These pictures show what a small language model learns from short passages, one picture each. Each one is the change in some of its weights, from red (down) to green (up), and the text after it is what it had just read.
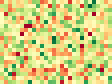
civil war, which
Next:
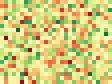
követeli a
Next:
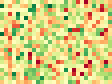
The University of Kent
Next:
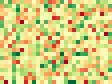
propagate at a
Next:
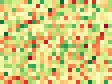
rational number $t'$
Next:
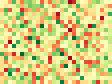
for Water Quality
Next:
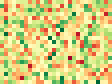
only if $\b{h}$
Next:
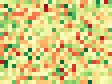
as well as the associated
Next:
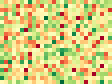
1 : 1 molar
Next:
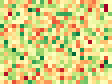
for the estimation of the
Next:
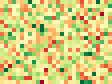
ground water table
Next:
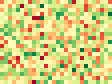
yopdik start
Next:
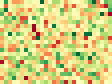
омил” ёки
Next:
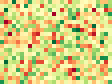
is defined as a collection
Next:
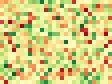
reconhecimento de
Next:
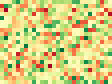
\forall k\in
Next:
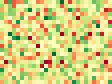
of normal portland
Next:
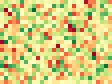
Article 3, de
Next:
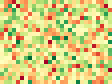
real numbers such that
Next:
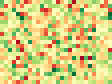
polymerisation of
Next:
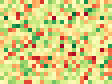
units is given by the
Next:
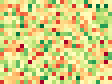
linéaires sur
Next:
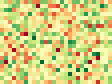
Cofco é uma das
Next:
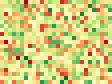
comprehended. This
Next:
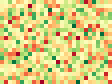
e-commerce resulting
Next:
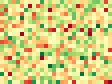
and burr, were
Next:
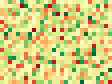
{\em Controllability
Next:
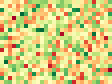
individual PCs
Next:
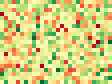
Se analizó de
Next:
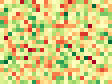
die erforderlichen
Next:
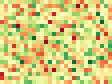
affective reaction
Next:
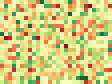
sido en otras
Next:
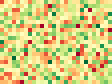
seus efeitos
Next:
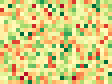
that $F_x\cap
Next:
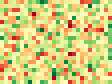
oriented paths
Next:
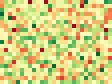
and Lebesgue
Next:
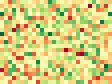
shown by Konno in
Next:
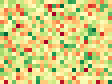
right action is given by
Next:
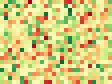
matrix $(a_{ij})
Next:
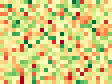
female who
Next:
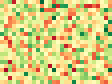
mm was extruded
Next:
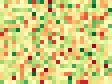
proximal thoracic
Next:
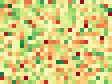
as an extension of the
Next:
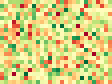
May 14th,
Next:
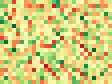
miqdori shu
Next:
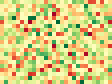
incentives on the
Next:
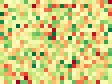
qisqa vaqt
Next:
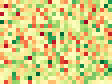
zum Umgang
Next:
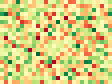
kişisel ve
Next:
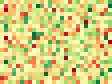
tabiiy resurslar
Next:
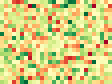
vilas operadoras
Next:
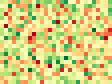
1$. To compare the
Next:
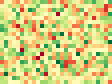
and notations we follow the
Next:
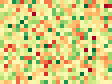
mos ravishda
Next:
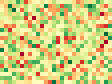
performance designs that are
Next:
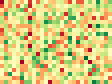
where the $\pm$
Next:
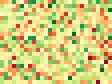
the high dimensionality of the
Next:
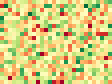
author(s) only and
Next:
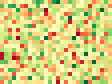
the applied stress.
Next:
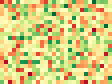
$t$ large in
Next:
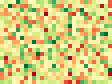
a lógica do
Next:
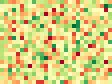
method of proving verification
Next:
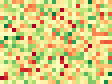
section II we describe the
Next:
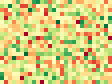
the $L^2$ based
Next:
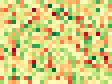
за период 9
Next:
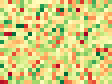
complex and simultaneous
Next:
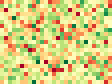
diterapkan secara
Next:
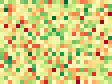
te verkrijgen over
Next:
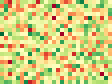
avoid a large number
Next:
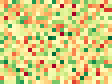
moral standards
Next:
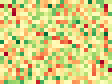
hyper deformation is to
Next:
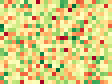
self-report and
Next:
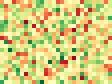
weighting of rows
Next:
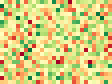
optimizing the money
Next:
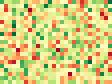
this estimate the rapid
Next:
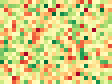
to the field of real
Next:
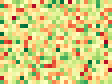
of future social workers
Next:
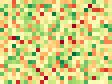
$ is ramified,
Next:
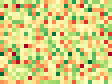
\] It is curious
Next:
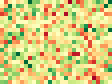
have seen - there is
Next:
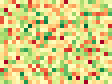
draft. ST,
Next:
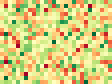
$\tilde H$ means
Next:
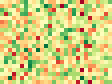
mii ex. Coli
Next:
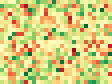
the AFM. An
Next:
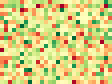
the leapfrog
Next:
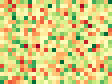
shape of presence,
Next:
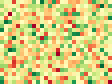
they are structurally
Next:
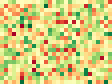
Regarding Internet
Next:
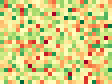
destacan por su
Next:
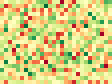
adhering to strict
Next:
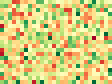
is no conflict of
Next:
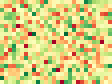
a natural filtration
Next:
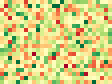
element, which complicates
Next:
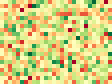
Gambling Control
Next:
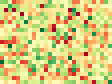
the Clifford
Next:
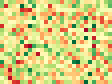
formula: $$n
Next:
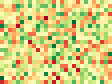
consonância com
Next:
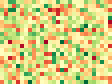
designed to explore
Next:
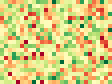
our expectations. 5.
